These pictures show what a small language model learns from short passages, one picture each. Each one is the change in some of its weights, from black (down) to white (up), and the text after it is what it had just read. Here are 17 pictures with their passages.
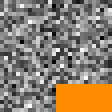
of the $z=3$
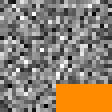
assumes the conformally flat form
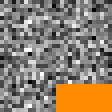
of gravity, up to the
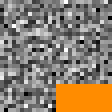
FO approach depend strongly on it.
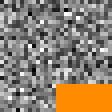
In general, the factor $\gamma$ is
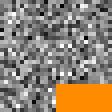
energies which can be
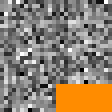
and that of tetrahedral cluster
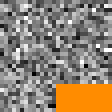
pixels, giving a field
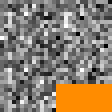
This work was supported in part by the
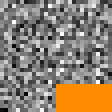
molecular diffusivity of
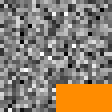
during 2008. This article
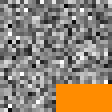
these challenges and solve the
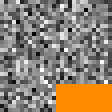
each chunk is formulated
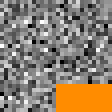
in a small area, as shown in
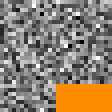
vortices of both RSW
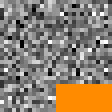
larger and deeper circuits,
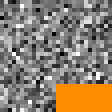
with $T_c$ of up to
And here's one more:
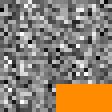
show that the general solution of the
